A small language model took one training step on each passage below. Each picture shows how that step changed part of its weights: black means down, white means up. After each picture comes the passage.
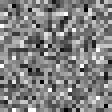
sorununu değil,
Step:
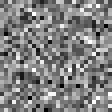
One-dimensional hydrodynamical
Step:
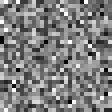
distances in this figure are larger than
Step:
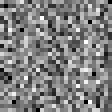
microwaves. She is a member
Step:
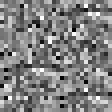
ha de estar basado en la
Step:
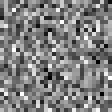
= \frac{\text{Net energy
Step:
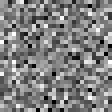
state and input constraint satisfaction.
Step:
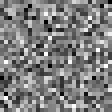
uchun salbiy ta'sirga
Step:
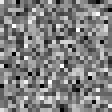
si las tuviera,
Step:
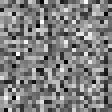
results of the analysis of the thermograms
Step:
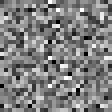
dont l'un des enjeux
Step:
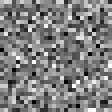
Unit-II of Holy
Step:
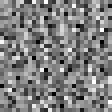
are more innovative (Burt,
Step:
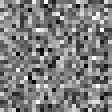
of other health and social care resources
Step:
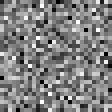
biluvchi) bir tilga hos
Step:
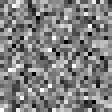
Hodby E and Foot C
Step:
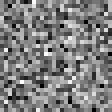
the B/C ratio is negligible
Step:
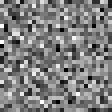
question, I need two volunteers
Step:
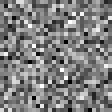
tizimlariga integratsiyasi
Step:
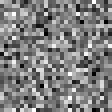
\bibitem[Sawicki, Lin
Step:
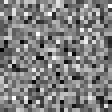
related dimensions (1 is not relevant/we
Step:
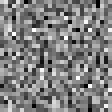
reasonably in good agreement with each other in
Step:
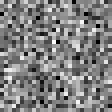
xarobasidan topilgan
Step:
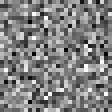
for the on-line tracking process
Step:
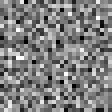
frequently utilised for lower limb
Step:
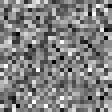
The Austrian demonstration pilot
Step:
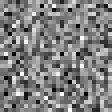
the data gathered by a
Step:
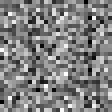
{author} {\bibinfo {author} {\bibfnamefont
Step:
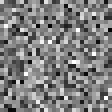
ROS generation that damage
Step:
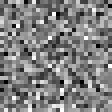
in full and dashed lines, respectively. The
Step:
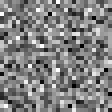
postoperative spherical refractive
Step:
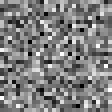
the front, inducing an outward
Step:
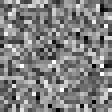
The sample of 889 critical emergency
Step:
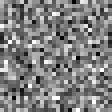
el concepto de sustancia se
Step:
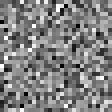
Bernadette² Abstract
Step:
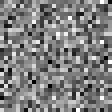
(ISP-RJ) and
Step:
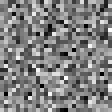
documentation quality and reduces manual
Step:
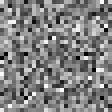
large class based on gender. The findings of
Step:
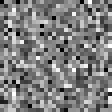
in the TPN and the archival
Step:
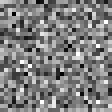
contributes to delivering the
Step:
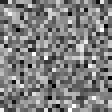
types of movement in orde to
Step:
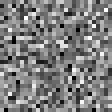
(2021) established that staff
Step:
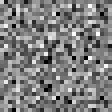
the validity of the estimated model) as
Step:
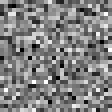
82-ha dryland cotton
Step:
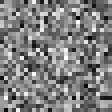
in the novella The Word for
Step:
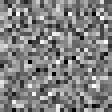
the technique of overlay analysis and weighting
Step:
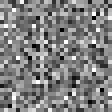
Jackie Mulholland
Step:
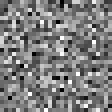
kodekslariga hamda
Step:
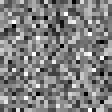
number of approaches that could be taken.
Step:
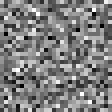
}$ vanishes at $\rho
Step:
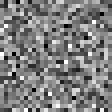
has salinity-related problems.
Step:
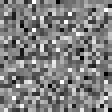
by defining the two particle operator as
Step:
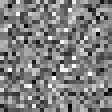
which describes the rate of universe
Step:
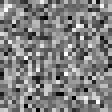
organizational enthusiasm for
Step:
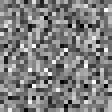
identified by cross--matching with the
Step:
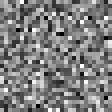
conceptually altered or newly implemented
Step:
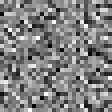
\nonumber \\ &+& \sqrt{
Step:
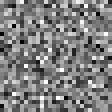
is determined by the author. WoS
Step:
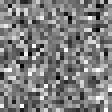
the ability to produce a tuneable
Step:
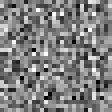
7, with an average of 1.5
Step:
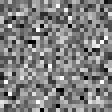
individuals and families facing numerous
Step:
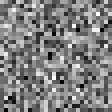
SEP significantly increased the stiffness and
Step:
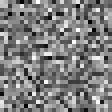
suspended extremist, and predict
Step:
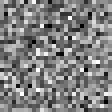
snails throughout the
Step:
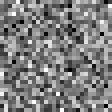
$\chi_{\mathcal{E}}$ is the characteristic
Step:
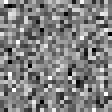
16218 are jointly fit using
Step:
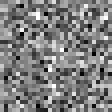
é possível especificar
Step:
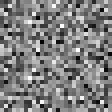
\caption{a) Example of a
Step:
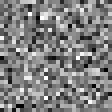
the Cronbach alpha value for each
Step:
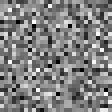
relatives (median 20 vs.
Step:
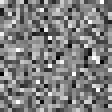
training on business and, therefore, the training
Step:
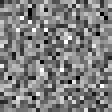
of the TS phase of the nanowire
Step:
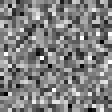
bad actions at a reasonably low
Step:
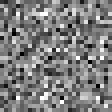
the time to respond to a trigger
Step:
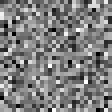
komandinio darbo
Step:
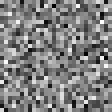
қайд этилди.
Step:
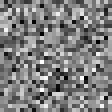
the best 13 features. From the
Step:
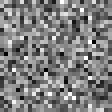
decays. The details of new contributions
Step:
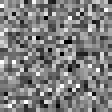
and also the government health official should plan
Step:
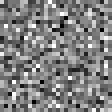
o etinilestradiol,
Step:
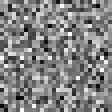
его полноправным
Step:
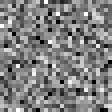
geven? Naar het
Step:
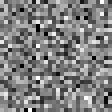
C.M. Matthews,
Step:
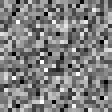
сцен та, навіть,
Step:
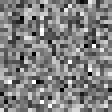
the physics behind such changes in relation
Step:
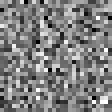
represent for each categories. This study elect
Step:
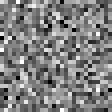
Informant one RM bank
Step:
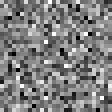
servem para o descanso!
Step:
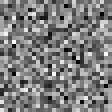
peaks of PAH molecule are not
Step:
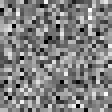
about the lower class. The incident of
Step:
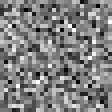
- [Policy Brief
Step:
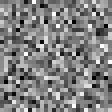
from the magnetoelectric and
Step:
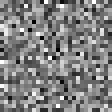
cognitive. Although slant and
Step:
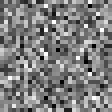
parameters. The cubes were cast with
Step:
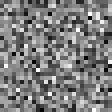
de Valverde has got an
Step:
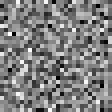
Asarning bosh g‘oyasi
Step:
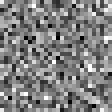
data, except the calculated minimum detuning
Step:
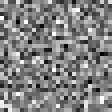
| The experimental integrated intensities in Table
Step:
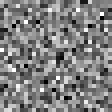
we first divided it into four
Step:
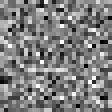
improved, and the patient's condition
